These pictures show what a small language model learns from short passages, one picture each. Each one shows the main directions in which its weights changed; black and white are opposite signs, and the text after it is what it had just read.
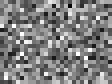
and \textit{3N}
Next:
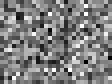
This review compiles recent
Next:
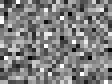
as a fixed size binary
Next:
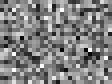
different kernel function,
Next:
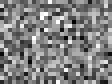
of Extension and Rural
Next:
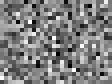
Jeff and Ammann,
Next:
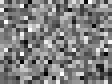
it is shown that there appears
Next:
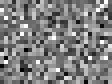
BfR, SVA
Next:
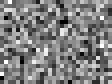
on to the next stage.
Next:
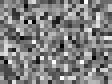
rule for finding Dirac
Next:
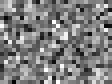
incorporated. To
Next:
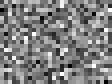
Arrival Rates.
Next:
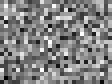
Week 2.2 Mark
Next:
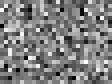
challenge is to find a
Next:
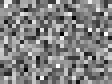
observations where the initial dust mass
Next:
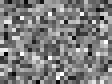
was used for the development of
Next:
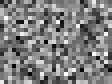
\verb|\mathbb{}| should
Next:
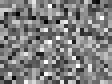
and Bioengineering
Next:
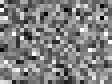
of clustering is to identify
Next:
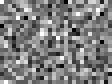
the CBE interact in a
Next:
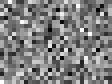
Camera 2 images of
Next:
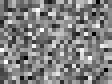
these two conditions reduce to the
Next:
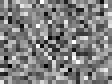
absorbed by the current model
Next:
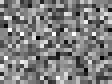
plane reconstructed with
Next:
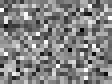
bright ellipticals into
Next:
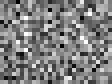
in calves Farkhad
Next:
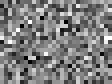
Definition (1),
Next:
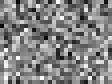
labeling cost. As
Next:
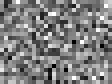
important diseases. The
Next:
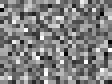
of electrochemical,
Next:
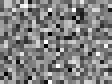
shift is thus sufficient
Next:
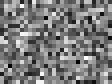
random perturbation, it
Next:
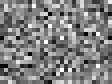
visually interpretable thermal
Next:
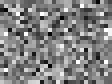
user taps their index
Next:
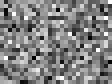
jump from within and from
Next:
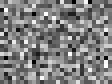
of quasicrystalline
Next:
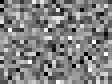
of triangulation. Since
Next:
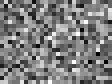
Because t count > t
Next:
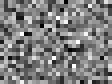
This implementation creates the potential in
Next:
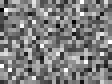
of various pentacyclic
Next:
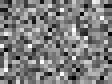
redshift survey used
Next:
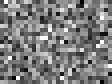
pumped electric
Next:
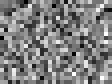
Symmetry breaking
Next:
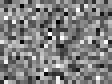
= \Delta l \sqrt{1
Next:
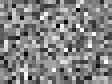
and plan its coverage trajectory
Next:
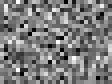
for metallicities much lower
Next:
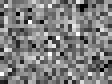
in the Resonator is
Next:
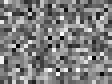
than the bridging water
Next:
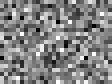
and also that it has an effect on
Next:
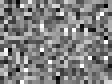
of Skyrmions at
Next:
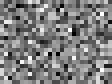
for DM searches in
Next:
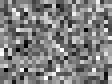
the compass for this work.
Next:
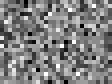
variables were reported as means
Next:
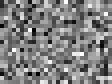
to forcibly terminating
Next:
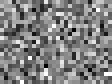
the outside, they look
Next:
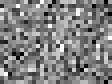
Hall, Oxford
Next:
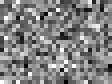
market of third
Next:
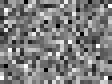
Domenico, M.
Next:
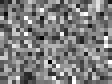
AO classification –
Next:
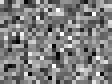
setting. It offers high
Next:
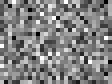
Since ingest varies
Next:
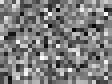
details of this work are in
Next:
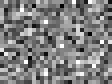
exactly one geodesic
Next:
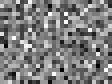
}U^{\dagger }\right)
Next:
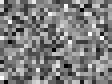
extraction of the potentials is
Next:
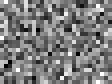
scheme outperforms the
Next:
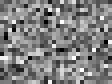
+ \delta \beta_1
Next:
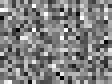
outdoor venue.
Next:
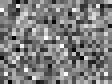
is from this perspective that we
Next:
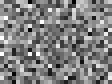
network-sharing technology but
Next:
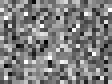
ETH explorations
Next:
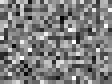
diabetic whereas 30
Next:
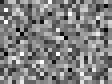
and output an audio
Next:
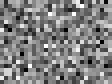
results will enable us determine
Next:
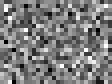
and the north at
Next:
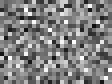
Creatinine were not
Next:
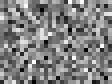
a scan over the simulated
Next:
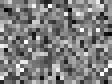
the moment of the submission of
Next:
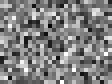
optical AR glasses
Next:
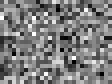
final configuration for a
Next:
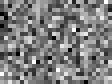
Japan [3]
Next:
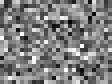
correlations, and there would be no
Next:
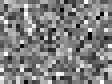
(or left-) handed
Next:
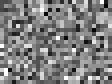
the segmentation maps
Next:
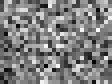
component for wavelengths
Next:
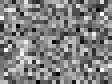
the highest value large
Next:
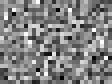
is absent as shown in
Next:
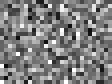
hydraulic significance,
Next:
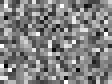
individuals. 4. There should
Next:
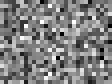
that is burned to
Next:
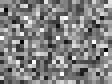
[7]. The aim of our
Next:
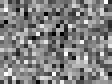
u laboratorijskom
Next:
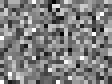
of research products developed
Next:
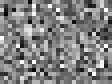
crop farming
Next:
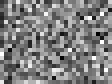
median bond distance of
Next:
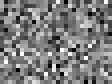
processes can be well predicted by
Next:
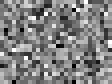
machine has a significantly higher
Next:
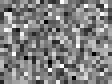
even and moderately fine to
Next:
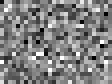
time taken to complete all the
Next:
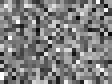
identification of primary
